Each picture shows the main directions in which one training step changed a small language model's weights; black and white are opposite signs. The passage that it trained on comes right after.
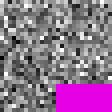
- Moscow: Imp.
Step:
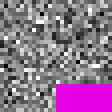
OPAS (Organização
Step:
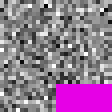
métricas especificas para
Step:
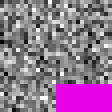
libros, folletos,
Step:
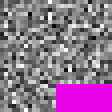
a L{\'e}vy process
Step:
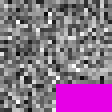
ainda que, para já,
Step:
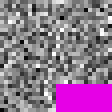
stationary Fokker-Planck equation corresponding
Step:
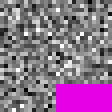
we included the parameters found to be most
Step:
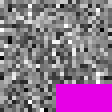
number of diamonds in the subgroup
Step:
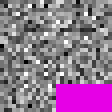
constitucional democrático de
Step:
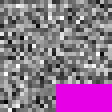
the best-fit value, and search for
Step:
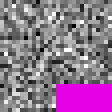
Incontinência urinaria: O
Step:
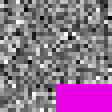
we are not always probing the full
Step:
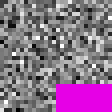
proof of the following simple technical fact about
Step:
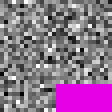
in the small parameters, the connected correlation
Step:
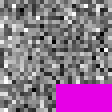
This table helps us locate tensions
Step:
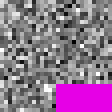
Н.П. Магия
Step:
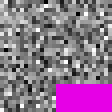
comprobar automáticamente el
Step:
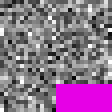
DTQWs with phase
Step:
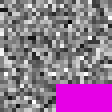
boshdan kechiradilar.
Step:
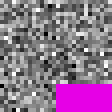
be the degree of $m$. Then
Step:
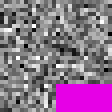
on a la compos\'ee
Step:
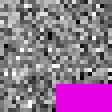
бажаришда компания ўз
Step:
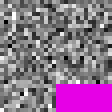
a characterization method are presented to determine the
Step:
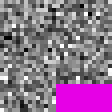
energy range is inconsequential, because
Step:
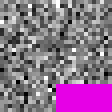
accurately characterize their dependence structure,
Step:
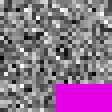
subsequently predicts stock trend on
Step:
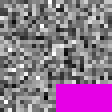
model. Such a temperature might be generated in
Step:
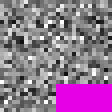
Planck scale physics and quantum gravity need to
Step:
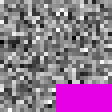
exceptional for $L$ if
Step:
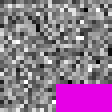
the compact case, and the other, to
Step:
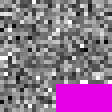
économiques tentent de
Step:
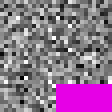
of galaxies, and find that an
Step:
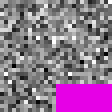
variations in sensory input (such as
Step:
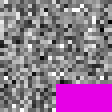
physical zero-temperature axion masses assumed
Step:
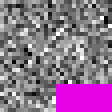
the Pauli matrix $\sigma_x$
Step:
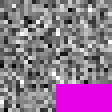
Bahromovich TIJORAT
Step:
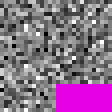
Q (positiva ou negativa),
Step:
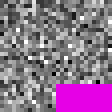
Молия вазирлиги
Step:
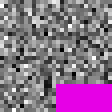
measures on $\cT$. As a
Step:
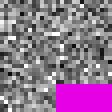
Manhattan states obtained in the limit
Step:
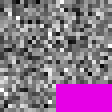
parameters $x$, $t_2$,
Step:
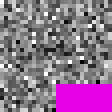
tratamentos para a totalidade das
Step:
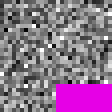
to have a factor of 10 improvement from
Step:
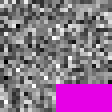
disregarding the prey's
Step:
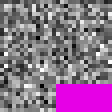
an amplitude of $\hat{A} =
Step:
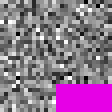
organization of words. However, so far
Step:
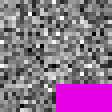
error must stretch across a constant fraction
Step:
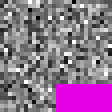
hidden variable theories (Bell
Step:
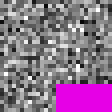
b_\mu).\ear In terms of the
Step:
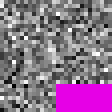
can be either external fields or currents,
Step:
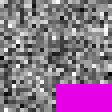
relation on end sequences of $M$. The
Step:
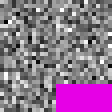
indicating a burst of
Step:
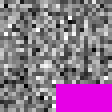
як основи ефективного
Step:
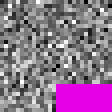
nog steeds door vele
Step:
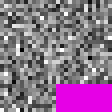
of contacts and heaters. Then a
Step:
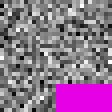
is completely concentrated around $v$,
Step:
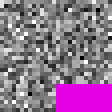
number of levels with energy less than or equal
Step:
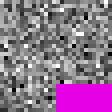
its preimage in $S$. By
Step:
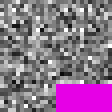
noch grundlegenden
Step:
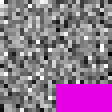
compact set. \end{assumption}
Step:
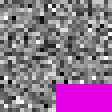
qochish xususiyatlarini
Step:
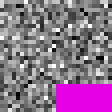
for some $c > 0$ and
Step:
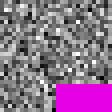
accommodate a wide variety of
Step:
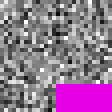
turlari, vazifalari,
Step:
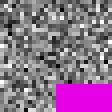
whose data collection took place from March
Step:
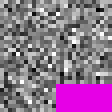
pointwise multiplication with $\phi$. By
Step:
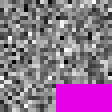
Intellectuals: Advise
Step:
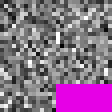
می‌دهد که با
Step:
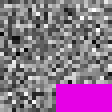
a point of the auxiliary space,
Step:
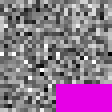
\cdot \bF(\bQ)
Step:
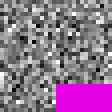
1. Badiiy film,
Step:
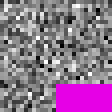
detector, the scintillator was
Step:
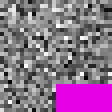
They can be considered as tourist
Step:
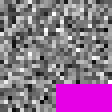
- Overview and Latest
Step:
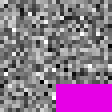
neural nodes that process features of each graph
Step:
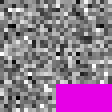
generator $L(-n)$, $n
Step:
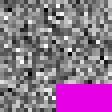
saqlanib qolishi uchun
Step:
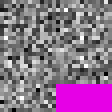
positions for some snapshots
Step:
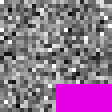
$m$ is a power of
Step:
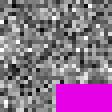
same reason, $p + e^- +
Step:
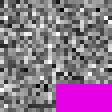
then their joint probability is given by
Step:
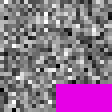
maqsadga erishish
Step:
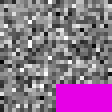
the three \ac{cfl}
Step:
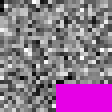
Pengujian ini dilakukan
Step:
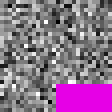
related works from 1985 to 2024 to identify
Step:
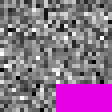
obrazi: Men oilada va
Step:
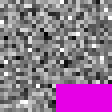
біля 25 правових
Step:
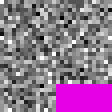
$L_{\star}$ increases. This can
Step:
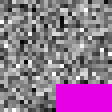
prolixidade – deram origem
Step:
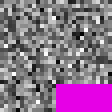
other physics beyond the SM such as the
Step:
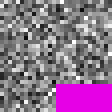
pair (the chessboard) is
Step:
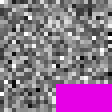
INSPIRE as of 28
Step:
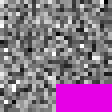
rivojlantirish, jahon talablariga
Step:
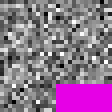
a loss function other than least squares.
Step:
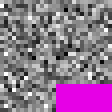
de Econom\'{\i}a y
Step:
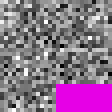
ҳаёт сифати
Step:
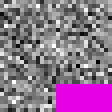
-- Soit $B$ une boule
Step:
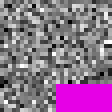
one-dimensional processes and provide bounds for the
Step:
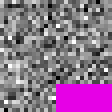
the second line, we resummed the
